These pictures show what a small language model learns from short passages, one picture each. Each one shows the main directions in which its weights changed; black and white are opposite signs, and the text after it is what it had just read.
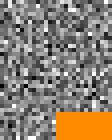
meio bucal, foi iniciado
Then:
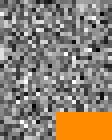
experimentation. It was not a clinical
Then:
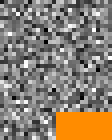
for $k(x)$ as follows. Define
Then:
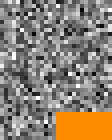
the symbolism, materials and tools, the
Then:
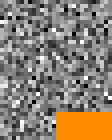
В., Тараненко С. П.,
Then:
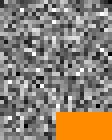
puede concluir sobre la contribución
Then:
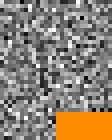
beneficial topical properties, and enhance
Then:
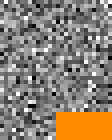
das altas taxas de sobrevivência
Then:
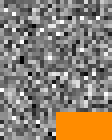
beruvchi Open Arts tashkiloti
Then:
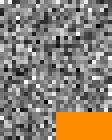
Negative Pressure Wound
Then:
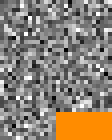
to research data in Horizon 2020 are
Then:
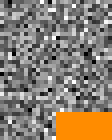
GI tract by inhibiting the action
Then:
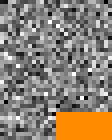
out of 70 patients with concha
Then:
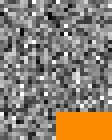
agentes públicos,
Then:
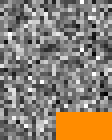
Abordamos este trabajo en
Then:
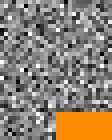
русской юридической
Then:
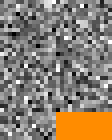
Aerospace Engineering, under a research
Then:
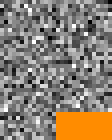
largest genome of RNA virus that
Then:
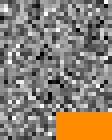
yapmakla yükümlü
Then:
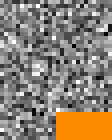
GDPR Compliance How the tool is
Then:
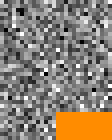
which is used in the Fermat principle for
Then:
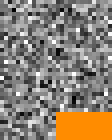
The first case to be analyzed is the infinite
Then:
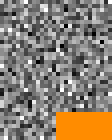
cut into a flat dumbbell shape
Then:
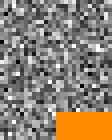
the patient's card, and one measurement was
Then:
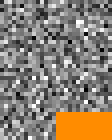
\newblock \emph{Invent.
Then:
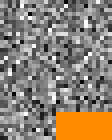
this perspective with an analytical focus on
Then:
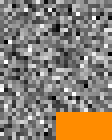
is the most common cause of anemia
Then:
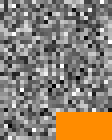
London et New York: Routledge.
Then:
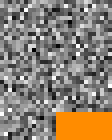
its empirical version. Accordingly, the
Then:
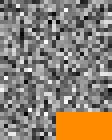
examined Garner's death. He
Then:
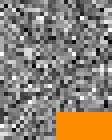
competencies of a physics teacher.
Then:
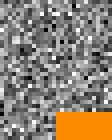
3,40$ Medianamente adecuada
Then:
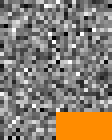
of cells in $\X_{\nu}$. Each of
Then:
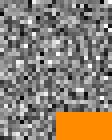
takes this link into account in this work.
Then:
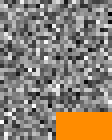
ёрдам беради.
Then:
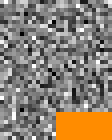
ratio (SNR), retaining only
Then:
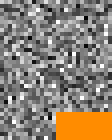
taken and diluted in PBS and
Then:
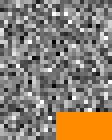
in Pediatric URTI Patients
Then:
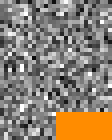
applications. 18% of SMEs are
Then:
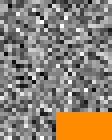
ishchi qismi uzunligi
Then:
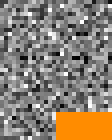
paket tidak boleh
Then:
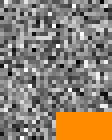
added terms to the cost function concern the local
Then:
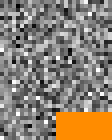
depicting the independent and the dependent variable
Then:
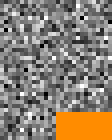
through the TT components and optimizes them separately.
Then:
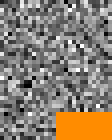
and real fact and literature method by using data from the available
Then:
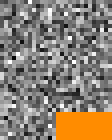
Tizimlilikka asoslangan
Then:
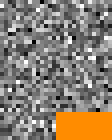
Makhmudov, a Kokand
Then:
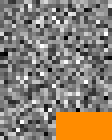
kendilerini yönetecek
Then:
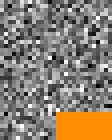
There is no significant difference in the digital competence of
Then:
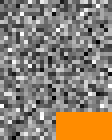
\S 2 acts simply transitively on
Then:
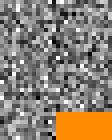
for the Ricci flow, we will prove a new
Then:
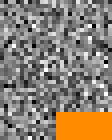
scanning electron microscopy.
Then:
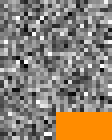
nowych treści, którą
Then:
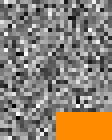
\`a cette formule car,
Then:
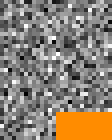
pemanfaatan Canva
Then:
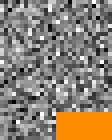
иргэд, аж
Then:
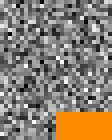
testing laboratory specialized in characterizing the
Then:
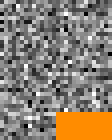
Estimate of Chlorophyll
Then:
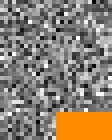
bending moment is over 90% (for
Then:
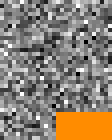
Hence the efficiency is also selective
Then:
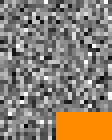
ride quality basic indices on the motion
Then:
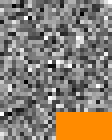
effective governance mechanisms that mitigate the potential
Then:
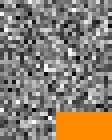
disparities between the countries, with
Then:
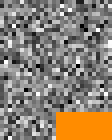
is continuous, then $R(\varphi)$, if finite,
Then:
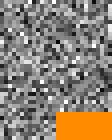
as soon as it enters the body,
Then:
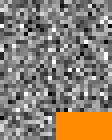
Findlay. Her major research interests
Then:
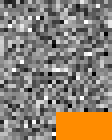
(read, answer, discuss, explain,
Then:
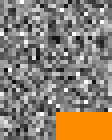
población Particularmente, en la
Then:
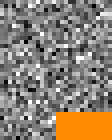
peut transmettre un réseau
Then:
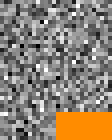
that need to be resolved. First,
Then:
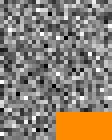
Figure 2. Comparison of different numerical
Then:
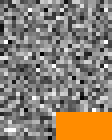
*Mutravaha Srotas:
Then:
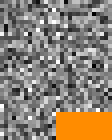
FINANCEIRA COMO
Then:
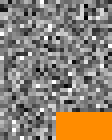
влияют ландшафтные
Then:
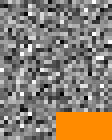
other specialist chemicals [21,
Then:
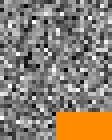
83--113] by proving that the group
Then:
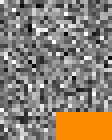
and standard deviation σ^* given in
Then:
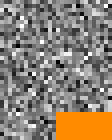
to substitue $ \lambda_i^* $ for
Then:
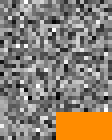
assume that $p_1, \ldots
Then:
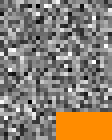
amplio abanico de posibilidades
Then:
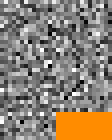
from first principles in bulk
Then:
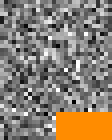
2.5% atrofida efir
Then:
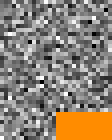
ABSTRACT Botulinum
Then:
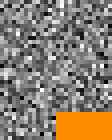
proffers the following recommendation: For the
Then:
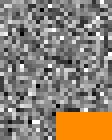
didaktik ketmaketlikka
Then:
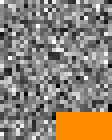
their chosen level, ranging from providing
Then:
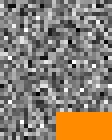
solve the linearized equation. The scheme only requires
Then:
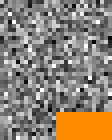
equal characteristic with valuation $v$ such that
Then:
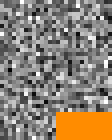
including (1) desk research and analysis of available
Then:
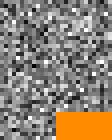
Here, the pre-Hilbert
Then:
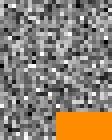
experiences of people according to Marshall and
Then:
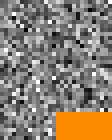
sus documentos no parecen haber
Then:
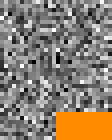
davomida o‘tkazildi.
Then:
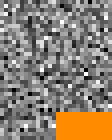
is a critical point of the total scalar
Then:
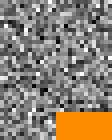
un proceso de evaluación de su calidad
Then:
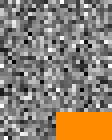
the space that serves the purpose of
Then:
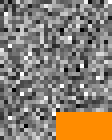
cases; in whom, the AMH levels were
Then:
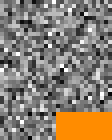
is a linear order with cofinality in
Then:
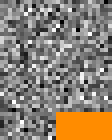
the same fence. So the edge associated with this
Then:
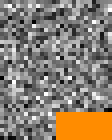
de développement durable est,
